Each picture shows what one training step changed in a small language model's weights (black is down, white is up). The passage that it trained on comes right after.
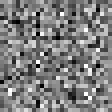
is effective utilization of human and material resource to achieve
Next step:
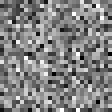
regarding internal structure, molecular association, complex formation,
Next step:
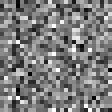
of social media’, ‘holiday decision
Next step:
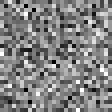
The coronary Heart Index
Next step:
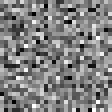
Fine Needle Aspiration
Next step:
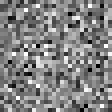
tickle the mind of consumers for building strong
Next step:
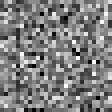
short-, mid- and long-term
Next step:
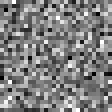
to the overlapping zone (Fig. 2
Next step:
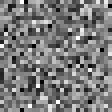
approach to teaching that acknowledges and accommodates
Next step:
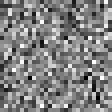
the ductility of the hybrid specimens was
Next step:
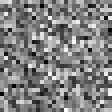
k -th reaction. Substituting equation
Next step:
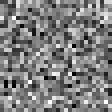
heat transfer coefficient between the clamps and
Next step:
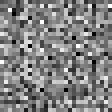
and own funds, the share of own working
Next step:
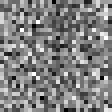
where irregular periods were the most reported
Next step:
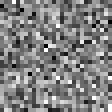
MS15: AI-powered
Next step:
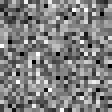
musicologically-informed navigation,
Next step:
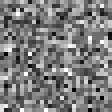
CDM, with >3,000 collaborators
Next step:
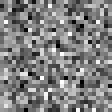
and has created new ergonomic issues, such
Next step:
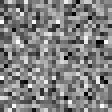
Directly induced neurons appear the most suitable
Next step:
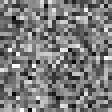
a metabolic disorder in which insulin is
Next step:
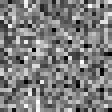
bin travelling movement Operations layout
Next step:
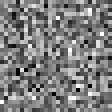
the Ukrainian Carpathians]. –
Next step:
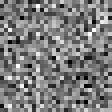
Atlantic Ocean's opening,
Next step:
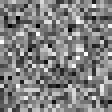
patients were included in this study. The selection was
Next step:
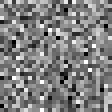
the species inventoried in the context of
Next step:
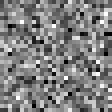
each animal. The animal reacts were observed as
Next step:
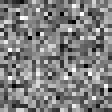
linking pin in mycology
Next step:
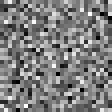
of SPU (class A criterion) both in
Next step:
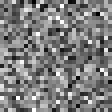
to the communication can be given here. This can
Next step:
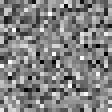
organizational, economic, administrative measures to intensify
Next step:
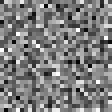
(Coleoptera), and
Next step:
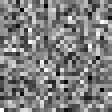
the small intestine, with most located in
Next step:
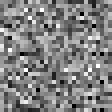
Company Y X1 X2 Y 1
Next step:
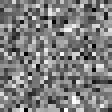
what had previously been neither understandable nor
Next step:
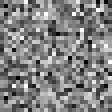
if breastfeeding is going to be
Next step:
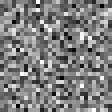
two dry seasons from August and November to
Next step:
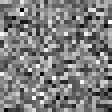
Higher CO₂ emissions in monoculture after
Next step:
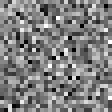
which ascertained it as a cookware
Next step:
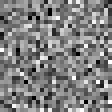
- Classrooms should be designed for improve
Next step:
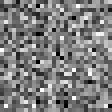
of quantification). SYSTEM
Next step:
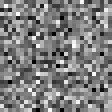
To conclude, we perform a statistical analysis between
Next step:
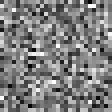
hear the Earth breathing?'
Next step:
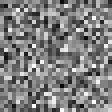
Description of powder coating formulation preparation,
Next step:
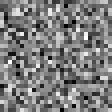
Discussion Table 1 above showed the qualitative and quantitative analysis
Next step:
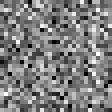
wife*, *a devoted teacher*. There
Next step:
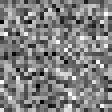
conclusion, the values of t_H and
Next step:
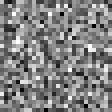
\cos\phi_2 \cdot
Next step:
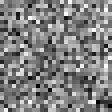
high in females where it affected 48 (60%)
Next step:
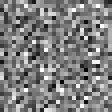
Also, the citizen is entitled,
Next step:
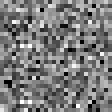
with elevated troponin I (>
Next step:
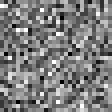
In addition, at the posterior margin of
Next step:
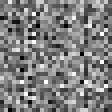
is positive attitude towards learners with disabilities in inclusive
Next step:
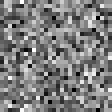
Gerais, Brazil OUTLINE
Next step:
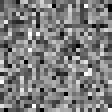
is quasi-experimental, with 40 research
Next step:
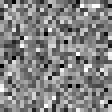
the mean difference to $\ln(k)$.
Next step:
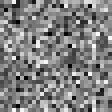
to get a personalized diagnosis for a
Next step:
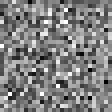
approximately 1.2 times as broad as long and
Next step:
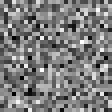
prevent this type of feelings is essential to
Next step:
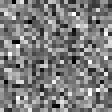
for perfect sync among performers,
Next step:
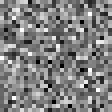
This was done by using the LabelMe tool
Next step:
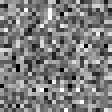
stiffness, viscosity, etc. Topology concerns
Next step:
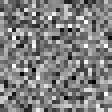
Gaussian Function are used as transfer functions.
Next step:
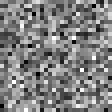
and Antioxidant Activity of
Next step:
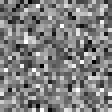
can exhibit different dynamics over time. For future
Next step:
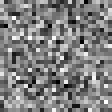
by making a transfer of all the VMs
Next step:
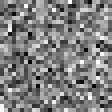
to be due to coupled interaction forces induced by
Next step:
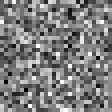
risk management in Turkish universities. Key words:
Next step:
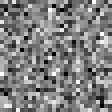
used to illuminate the flow.
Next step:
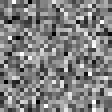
comprehensive global geographic database produced by a global community
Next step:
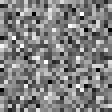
fiber and matrix (9). Soaking the fiber
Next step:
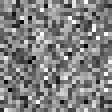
the returning educated youths of that
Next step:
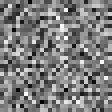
practical implications of its policy goals, and
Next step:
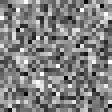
many respondents perceive workload-related stress
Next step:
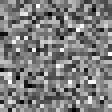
Description of Action (DoA), which
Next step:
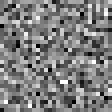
varieties.^a Nigeria, 1986.
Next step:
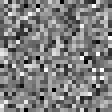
we can focus on the propagation only channel
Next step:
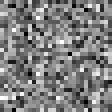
papilla - Papilla
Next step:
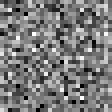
Of General Surgery, Dr BS
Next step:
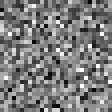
Cyworld (China), and
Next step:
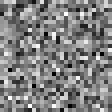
to a more industry and services sector based economy
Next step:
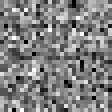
98 MWh per 10 MW plant ($\sim
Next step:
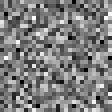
of the communications tactics employed within a community
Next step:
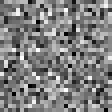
mixtures is Portland cement and its
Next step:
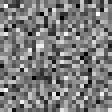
In the context of the novel, we may claim
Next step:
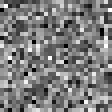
Sin, from *Quercus*
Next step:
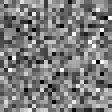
Helena Poy, Estela
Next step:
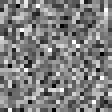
suddenly moved, it was very
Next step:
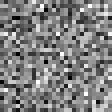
individual issue, but a systemic problem that requires
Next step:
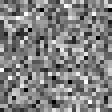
presentation of the interview goals (reinforcing information
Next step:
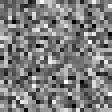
programs adopted by a Korean international school. The
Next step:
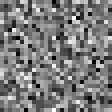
(**expression**) should record different format
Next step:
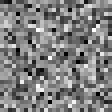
educational institutions specified according to the text? –
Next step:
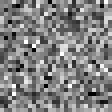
the inability to recognize Malaysian food
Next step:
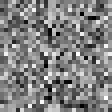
numerical analysis of thermogravimetric data
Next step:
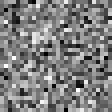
to mark UNICEF's World Children's
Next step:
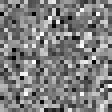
aim at accurate reduced models for a low computational
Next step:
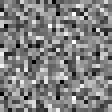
Ligand **L** and its complexes Table
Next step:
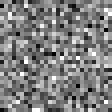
that crest response and stresses within the dam
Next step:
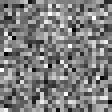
family and more time with friends, and these peer
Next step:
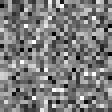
in practice, the frequency spectrum is a finite resource
